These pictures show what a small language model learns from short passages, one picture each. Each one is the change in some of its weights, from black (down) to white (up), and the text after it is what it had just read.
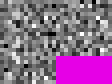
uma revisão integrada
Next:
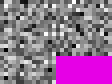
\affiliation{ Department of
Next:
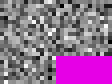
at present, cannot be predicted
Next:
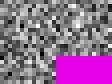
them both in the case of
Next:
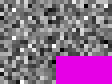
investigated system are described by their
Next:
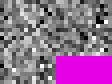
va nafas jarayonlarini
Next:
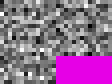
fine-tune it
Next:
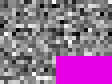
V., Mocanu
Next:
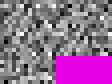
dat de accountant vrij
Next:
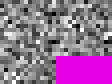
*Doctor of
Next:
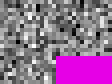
vivenciar os
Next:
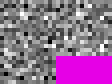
o'rni va
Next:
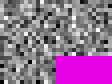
corrupção passa
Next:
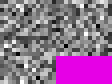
are smaller than in phenomenological
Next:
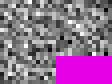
a chiral $p$-wave
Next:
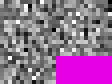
virus tarqalishiga
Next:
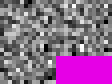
to recede from
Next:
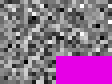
ред. І.
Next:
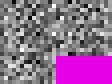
the Quantum Simulation of
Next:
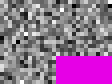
between actual and estimated positions).
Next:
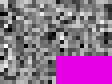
and boundary condition. Here
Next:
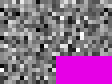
field with a Gaussian filter
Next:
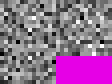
It is interesting to note that
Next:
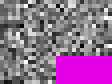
to assume a typical value
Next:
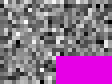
if an ordered state is
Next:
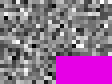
$\bar\kappa \to
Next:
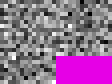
SOCIAL DE
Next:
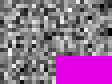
programa. Como
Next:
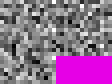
can achieve the following:
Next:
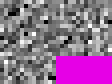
ma'naviy birligi
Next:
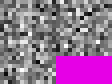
$il$ such that
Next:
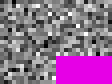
ils se touchent
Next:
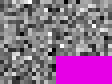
currently being built at
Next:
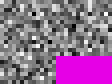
del aprendizaje
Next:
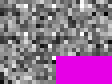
qilish mexanizmining
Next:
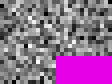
de acțiune creată
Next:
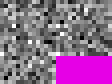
H. Marcondes,
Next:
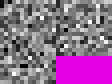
predictions for GWs from
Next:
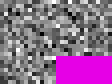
isolated lens is slightly
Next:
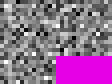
Zamora, R.
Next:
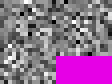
stripped galaxies are
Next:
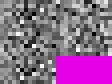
the Compton Gamma
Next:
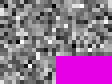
puluh dua)
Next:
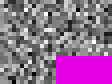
of the effective Hamiltonian, so
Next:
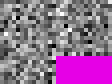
AG. MC and
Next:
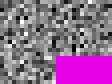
stars. However, the nature
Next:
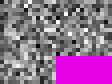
the invisible decay width
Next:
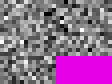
simple graphs of vertices and
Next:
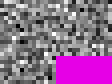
un exemple simple de
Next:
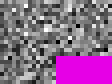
may actually depend on
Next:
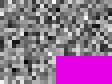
behalf of the user
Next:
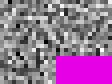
a partir del 281
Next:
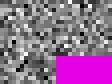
APIs such as the
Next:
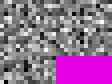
Proximal Medial
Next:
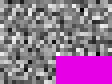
Si en el primer caso
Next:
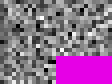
madera a la
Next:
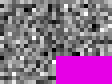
can be deduced
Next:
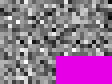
Japan Participation
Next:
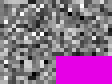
выделена по
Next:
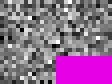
stronger isolation and
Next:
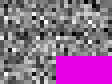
ação adequada
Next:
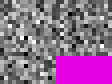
Galactic globular
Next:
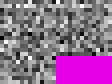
Bu vazifani amalga
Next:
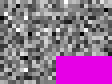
with large $U$ are
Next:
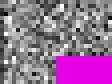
the topologies and slightly
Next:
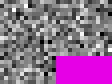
в статье этой
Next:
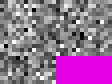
inayat etilgen
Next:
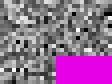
again the value of the
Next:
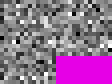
microlearning unit), pass
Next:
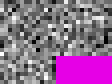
masque par les deux
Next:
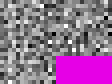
al. [2] investigated
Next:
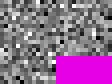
critică: Max
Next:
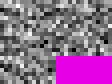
davolash strategiyalarini
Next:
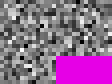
However, recent Planck observations
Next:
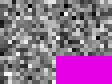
One is immediately
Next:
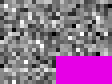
protons, and their corresponding
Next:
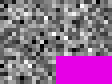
va oz muddat
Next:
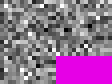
phase or $\pi$
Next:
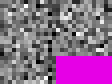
falsafa fanlari doktori
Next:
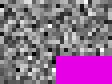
a long-ranged component
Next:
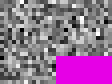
in reheat temperatures well
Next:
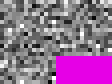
with the photon density and the
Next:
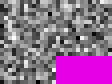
of the applied mechanical
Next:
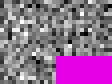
the detuning. The
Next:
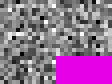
tieto Kantove
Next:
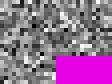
where $\overline{\Theta}$
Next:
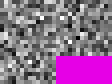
and the vector field of the
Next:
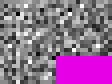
rotating bucket)
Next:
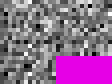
function can be relaxed.
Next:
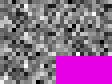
бар, зор
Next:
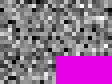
estudado partem de
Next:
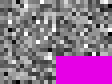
is shown in the top panel
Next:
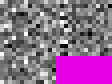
на процедуру
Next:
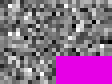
decoding so as to
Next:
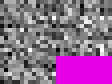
artigo para a
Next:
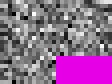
the horizon depends explicitly on three
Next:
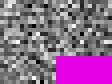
our GGL analysis.
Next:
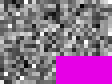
be the progenitor of
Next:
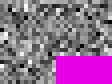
curves and time-dependent polarization
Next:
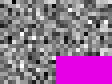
not there is new physics is
